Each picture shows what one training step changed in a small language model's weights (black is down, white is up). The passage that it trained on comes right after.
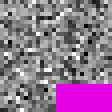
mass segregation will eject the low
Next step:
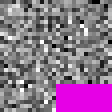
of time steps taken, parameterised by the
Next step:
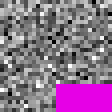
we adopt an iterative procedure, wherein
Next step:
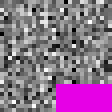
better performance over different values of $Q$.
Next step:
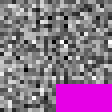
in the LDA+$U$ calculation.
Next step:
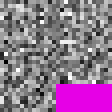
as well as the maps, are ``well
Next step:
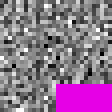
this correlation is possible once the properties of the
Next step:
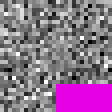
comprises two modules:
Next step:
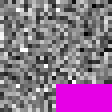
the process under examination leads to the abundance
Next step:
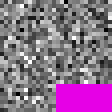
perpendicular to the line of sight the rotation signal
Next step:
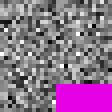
same parameters ($\Ga=600$,
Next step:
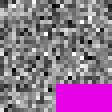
Are there additional sequential quark and
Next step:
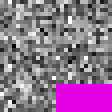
pockets with center at deep defects
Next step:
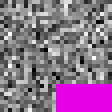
certainly satisfying thereby the first necessary condition of
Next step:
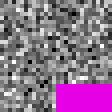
the challenge of balancing usability with
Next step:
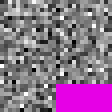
online process, and social media are
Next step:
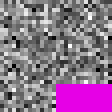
affected as photon is emitted at various
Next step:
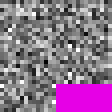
and the diameter of the network decreased to
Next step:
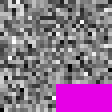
Springer. Robins,
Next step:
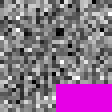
$h$ is the scale height, fixed
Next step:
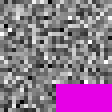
spin-1 gravitons is deferred
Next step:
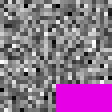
m_b$ and one probes
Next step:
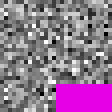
changepoint model represented with a graph
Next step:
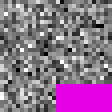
focusing on metaheuristics, deep
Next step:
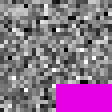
narrow channels. It demonstrates large selectivity
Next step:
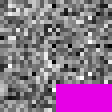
[3]*Department of Physics,
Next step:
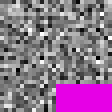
of our samples exhibit the simple sharp resonances characteristic
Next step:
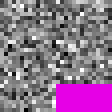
We denote Markov chains by two-headed
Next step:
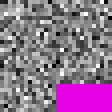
QCD matter. At RHIC,
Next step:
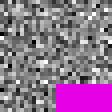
problematic, and excludes from the
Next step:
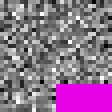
since i) excitation energies of $X$
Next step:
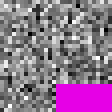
is the probability of n-fold collisions of
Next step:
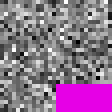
guaranteed to be deadlock free when
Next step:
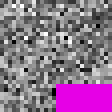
For samples A B and C (two
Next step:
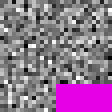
the contact process with $0 \le c
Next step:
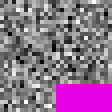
the original recipe. This would be
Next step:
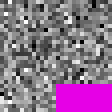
expanding coefficients as sub-series where
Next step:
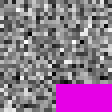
the effects of distant collisions in the plasma
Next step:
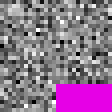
of the coefficient $(=1)$ in the
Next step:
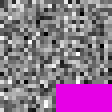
Hd.R in the higher engineering
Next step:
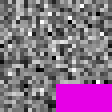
what is referred to as a “low
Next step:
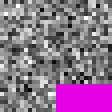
properties. We confirm the reported GeV excess and
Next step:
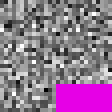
k-dependence of this interaction. In order
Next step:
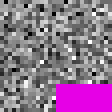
sign of which defines the inner/outer
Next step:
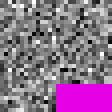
Introduce the linear subspace
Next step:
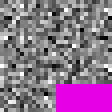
Thus the following semiclassical expression is obtained
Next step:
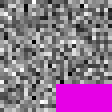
E_i$, where \eq
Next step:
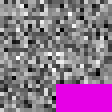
interested were you in the actual experience?
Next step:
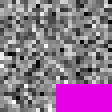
we can conclude that our system presents a
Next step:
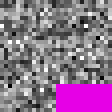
their outer companions (or lack
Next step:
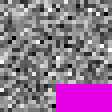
period is also significantly lower than 1~year
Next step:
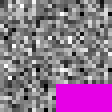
Hypothesis testing methods like
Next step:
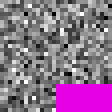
(in a neutral environment of number density 1000
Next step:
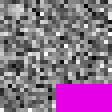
by a reactor is large enough to
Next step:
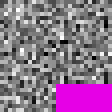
Fourier power of the density. The mode power
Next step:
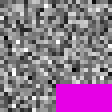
all the resulting grammars, we obtain
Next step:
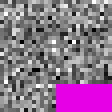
channel for the $i$th base station
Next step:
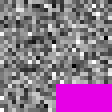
Eq. \eqref{tau1},
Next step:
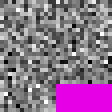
the same crystalline local order both in
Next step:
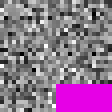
very small scales for $g$, and the
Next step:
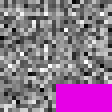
extreme regimes of asymptotic behavior, owing to
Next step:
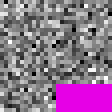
magnitude smaller than the typical QCD hadronization time
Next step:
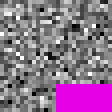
theory without invoking exotic
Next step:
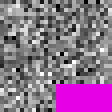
of electrons in these structures results in discrete quantum
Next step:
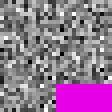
the probability of the event $B$, which
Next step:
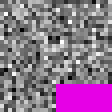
irradiated at JSI neutron at three
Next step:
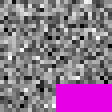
perceives from other agents.
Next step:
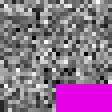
are generated are nonzero in their first $a
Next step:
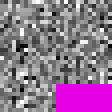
end-to-end, systems-scale
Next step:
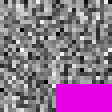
ten particles with regular spacing in the
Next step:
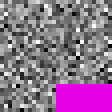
view, using the Boltzmann structure. In
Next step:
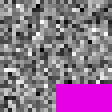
may be noted that the position of the
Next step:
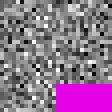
(mJy)} } \startdata
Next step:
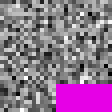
of background starlight in the {\sl
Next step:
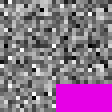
block 64 to predict and extract the corresponding
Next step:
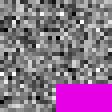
where the focus was on a multicore
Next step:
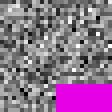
of the Graph RAG system
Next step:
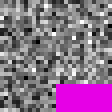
these are the same cooperative mechanisms than
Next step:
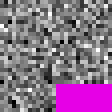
\] This paper develops a cohomology
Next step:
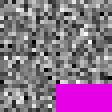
the momentum operator components and $m$ the
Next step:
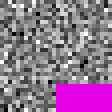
In terms of the effects of stride size
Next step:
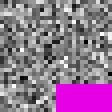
context. A potentially interesting requirement to consider is
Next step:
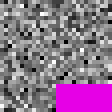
perturbative vDVZ discontinuity
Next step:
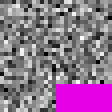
of multiple scattering. The design goal is 1
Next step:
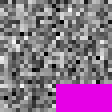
heart rates are relatively Markovian
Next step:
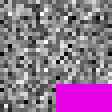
being the Fermi constant. Therefore,
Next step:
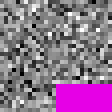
\right) }\nn \eqnx which
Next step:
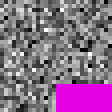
be gauged using the current operator
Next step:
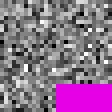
many massless spin-2 fields in much
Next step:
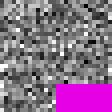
$i$ relative to the abundance of
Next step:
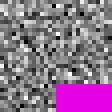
rate across 10 image datasets and a 6\%
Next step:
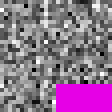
less than the resistance between the MIM
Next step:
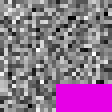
shift. It is evident from Figure
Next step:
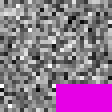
properties. However, in reality, it
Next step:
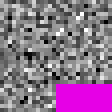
with recycled gas spending most
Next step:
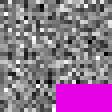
expects a similar correction factor in the case
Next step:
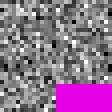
and divergence values reveal a complexity threshold beyond which
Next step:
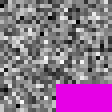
1$ GeV to eliminate IR
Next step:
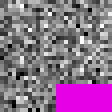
not a significant left-to-right velocity
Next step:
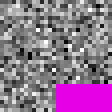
of different planetary atmospheres are to
